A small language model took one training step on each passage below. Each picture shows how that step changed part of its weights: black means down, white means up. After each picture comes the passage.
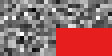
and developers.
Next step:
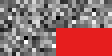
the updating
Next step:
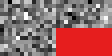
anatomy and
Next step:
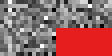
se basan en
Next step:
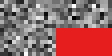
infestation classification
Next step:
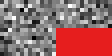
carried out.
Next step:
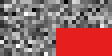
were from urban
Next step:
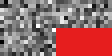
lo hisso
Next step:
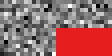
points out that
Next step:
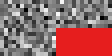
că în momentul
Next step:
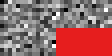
improving training,
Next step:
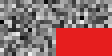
impact the local mass
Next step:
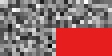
essence of
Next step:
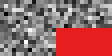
sectionizing the
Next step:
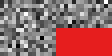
et al.,
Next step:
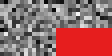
assign the corresponding
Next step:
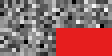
que el autor
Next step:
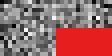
this task has been
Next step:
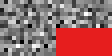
recommendations made in
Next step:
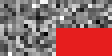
ações tais
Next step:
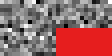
delle forme
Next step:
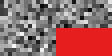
contextes. Par
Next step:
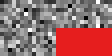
the purpose of
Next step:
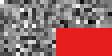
visual designs.
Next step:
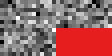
lojas de
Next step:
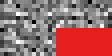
başlamış ve
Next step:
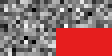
otherwise the same
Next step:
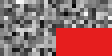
covering the period
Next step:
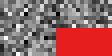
ish haqining
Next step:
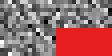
у человека
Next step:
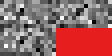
R. v
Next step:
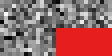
play a role in
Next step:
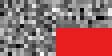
que o acordo
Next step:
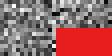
class VI,
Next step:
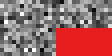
. We can
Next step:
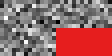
a change in the
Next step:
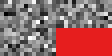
packed red
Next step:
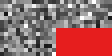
archive It
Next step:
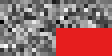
A total of
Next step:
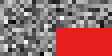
have important scientific and
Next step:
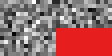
is noted that
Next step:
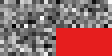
equine medicine
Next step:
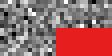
difference between failure
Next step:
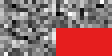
pada ejaan
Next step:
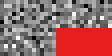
and well known for
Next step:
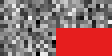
k th dimension
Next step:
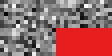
noise information, as
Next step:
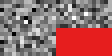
marketing content that is
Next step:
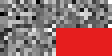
Quanto às
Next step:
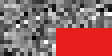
up to 2
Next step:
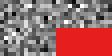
Abstract Online
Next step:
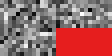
was a questionnaire
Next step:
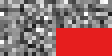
ткани и
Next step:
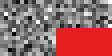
seguimiento de las
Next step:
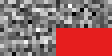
centinaia di
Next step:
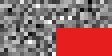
Strategies and
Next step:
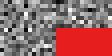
them in the 3
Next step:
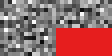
of the government
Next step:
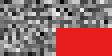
uma das razões
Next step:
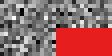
potential. These networks
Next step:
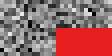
equipment from the
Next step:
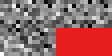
the diversity that
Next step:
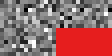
4 Editorial
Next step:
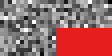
of the enterprise
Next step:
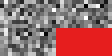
Gumus N
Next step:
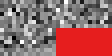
de reparto
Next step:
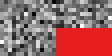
enhanced the
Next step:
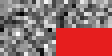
ерда B
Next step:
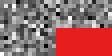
française dans le
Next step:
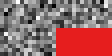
generally higher than
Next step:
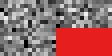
data about natural
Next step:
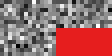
children cycled
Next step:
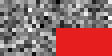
coordinate of
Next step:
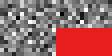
Decorative forms
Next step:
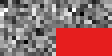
de favorecer
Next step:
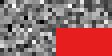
important marker of
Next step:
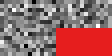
Indonesian automatic
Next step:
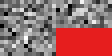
study showed that
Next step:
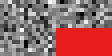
literatura dos autores
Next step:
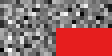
aim is to create
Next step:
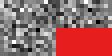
for any edge
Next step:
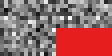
homes, and
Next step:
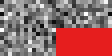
о том,
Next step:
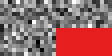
Proposing new
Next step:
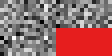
computer technology makes
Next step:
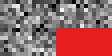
In contrast to
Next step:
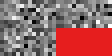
cultural resonance.
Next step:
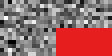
of 11 patients
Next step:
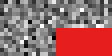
adjusted through changes
